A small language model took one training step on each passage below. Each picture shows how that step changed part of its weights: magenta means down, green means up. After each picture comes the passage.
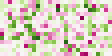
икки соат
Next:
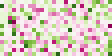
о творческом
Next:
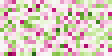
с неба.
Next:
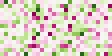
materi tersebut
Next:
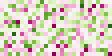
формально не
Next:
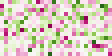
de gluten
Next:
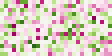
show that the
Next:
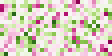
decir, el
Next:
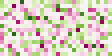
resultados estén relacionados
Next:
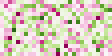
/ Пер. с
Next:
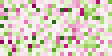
con una «Tabula
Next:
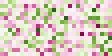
que aquí se
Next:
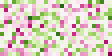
меры. В
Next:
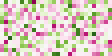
lote, seja
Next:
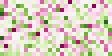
Internacional (SI),
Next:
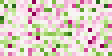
Bu ta'lim
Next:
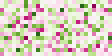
esa albatta
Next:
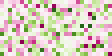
*Produção de
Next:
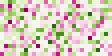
интерес к
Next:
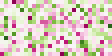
до самостійного
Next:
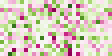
на прикладі
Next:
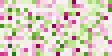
образование — это
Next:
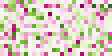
ketat, dengan
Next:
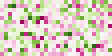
referência muito
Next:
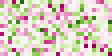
um breve
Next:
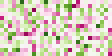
gestaba como el
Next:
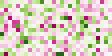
(SCE) é
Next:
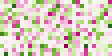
un 30% de la
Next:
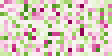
хил бўлган
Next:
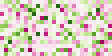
keyin esa
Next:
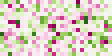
(trous de
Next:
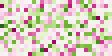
tashkil qildilar.
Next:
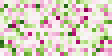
is shown
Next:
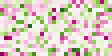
pelo linho
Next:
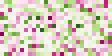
margen posterior
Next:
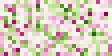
voor rekening van
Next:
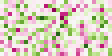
grande quantidade
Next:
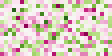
mas nem por
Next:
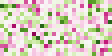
así como un
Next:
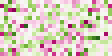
va makonga
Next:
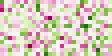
S., Ardini
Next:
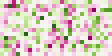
land: new
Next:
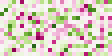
y hasta doce
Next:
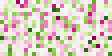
أن تكون
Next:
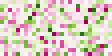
demandantes en el
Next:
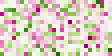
uma maior nacionalização
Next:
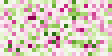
dan geringer,
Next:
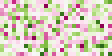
ВОЛН В
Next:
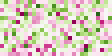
as vacinas
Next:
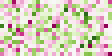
discussão fundamentada
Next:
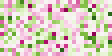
kelib, ular ham
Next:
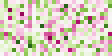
niki -
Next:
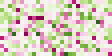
внимание на
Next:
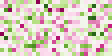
muxiti sifatida
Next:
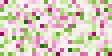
contribuye significativamente
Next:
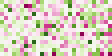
lo mejor para los
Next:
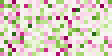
на клинических
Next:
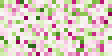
de las bases de
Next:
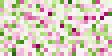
consisting of 22
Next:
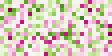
steam asosida
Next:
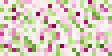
-C aC 0
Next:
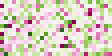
Evans S,
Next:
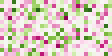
yang sama pada
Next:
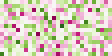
interdependente și
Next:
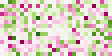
historical development
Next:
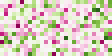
Indien een
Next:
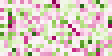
раза в день
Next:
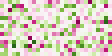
tange à
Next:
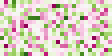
figura 4 a
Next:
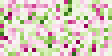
la vulneración
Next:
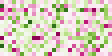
balki yod
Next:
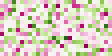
content, in
